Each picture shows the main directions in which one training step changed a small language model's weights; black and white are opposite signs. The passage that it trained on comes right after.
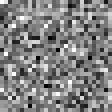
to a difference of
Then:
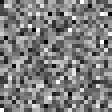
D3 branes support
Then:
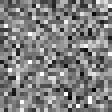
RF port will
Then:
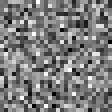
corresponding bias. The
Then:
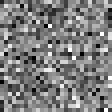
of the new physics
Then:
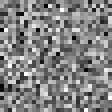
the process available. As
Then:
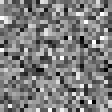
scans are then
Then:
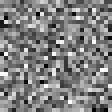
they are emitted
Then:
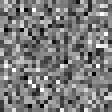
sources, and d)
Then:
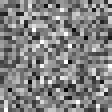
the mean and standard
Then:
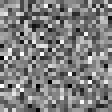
the rules given
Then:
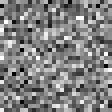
emphasize that
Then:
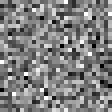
together in an atomic
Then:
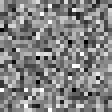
can be also written as
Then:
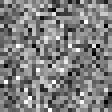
well known set of
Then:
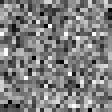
of equations, we obtain
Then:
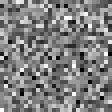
eV. At
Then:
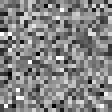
the peak excess due
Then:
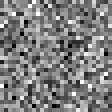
find some interesting results.
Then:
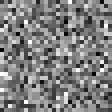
fluctuations that are in
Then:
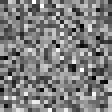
mentioned, it is
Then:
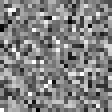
body radiations both
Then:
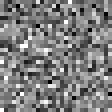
error is statistical.}
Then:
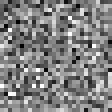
seem to have
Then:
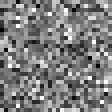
how turning points in
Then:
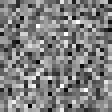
vital for
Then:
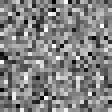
seen as an integral along
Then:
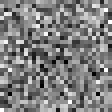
the Alps and
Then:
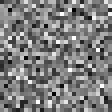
less than 4 dimensions,
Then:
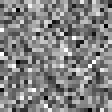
data that can be
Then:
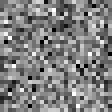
Since the former bound
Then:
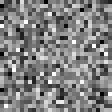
validation delays without
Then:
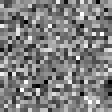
(stage 1)
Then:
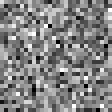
of the spectrum corresponding to
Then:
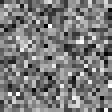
of the planet
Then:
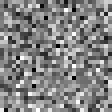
finely tunable parameter
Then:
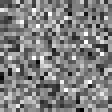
also shown, where the
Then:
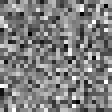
try not to
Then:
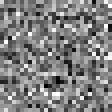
stronger dependence of the
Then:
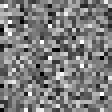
invisible particles are
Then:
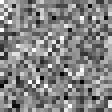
by hyperbolic
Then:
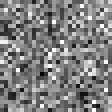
Liggins et
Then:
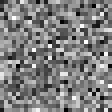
aligned with the
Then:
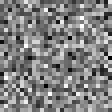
two sons. If
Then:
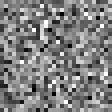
support, readout,
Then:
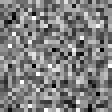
distribution $a({\bf
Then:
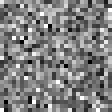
of transition metal
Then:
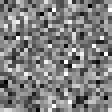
radiated energy and could
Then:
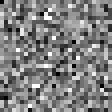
odd integer and
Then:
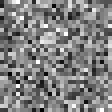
and thereby enhance
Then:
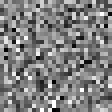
Pauli matrices
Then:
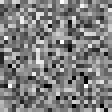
for evolution to reach
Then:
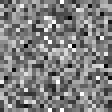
Fisher, Science
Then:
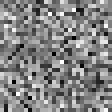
Thus we can estimate
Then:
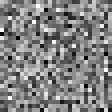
theory only applies to
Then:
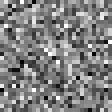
HHG may be
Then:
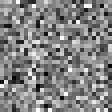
the dynamical trajectories
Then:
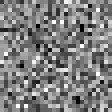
perhaps the weak
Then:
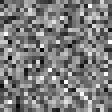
3b, blue dashed
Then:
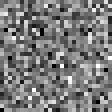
the right edge), their
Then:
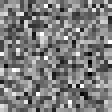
the respective dipole
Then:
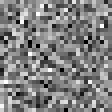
lepton pairs with
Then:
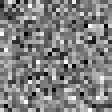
evolution is illustrated in
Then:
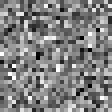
the effect of a change
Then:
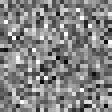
terms of initial data and
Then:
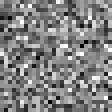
unstable due to
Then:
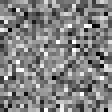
phase to the peak phase
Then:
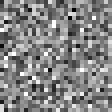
to transmit. The
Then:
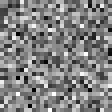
the fracture network
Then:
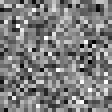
change of pinning
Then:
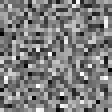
behavior is correlated
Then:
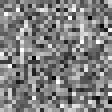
cooling system and another
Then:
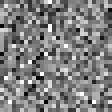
of this extensive nature
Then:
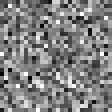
conventional power plants
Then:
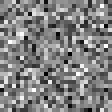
cases this may be
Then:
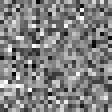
supernovae associated
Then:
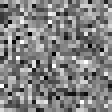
in different segments along
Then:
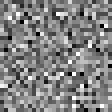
changing variable to
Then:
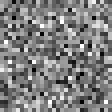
thus formed by two
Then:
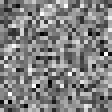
and the geometry is given
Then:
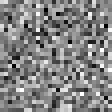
examine synthetic
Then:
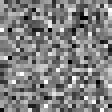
Site to the support
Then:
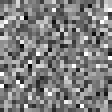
(unit mass and
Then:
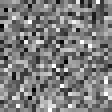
twisted Hodge
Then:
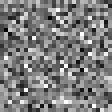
overall cosmological expansion on
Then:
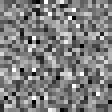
Experimental angular distribution
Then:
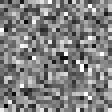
\rangle} \simeq
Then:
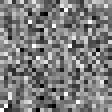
Of the four
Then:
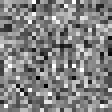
on the sixth
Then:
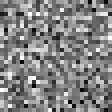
a file in the
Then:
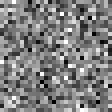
monotonicity yields
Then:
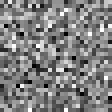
When the tilt
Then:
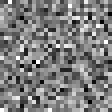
unknown to
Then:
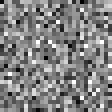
properties like the compact
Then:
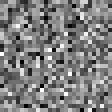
spectrum, we verified
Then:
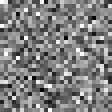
periods of lowest
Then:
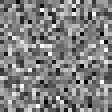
needed to improve usability
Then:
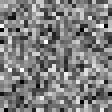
degree of influence based
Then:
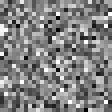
intensity increases when the external
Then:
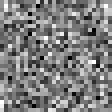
disagreement with
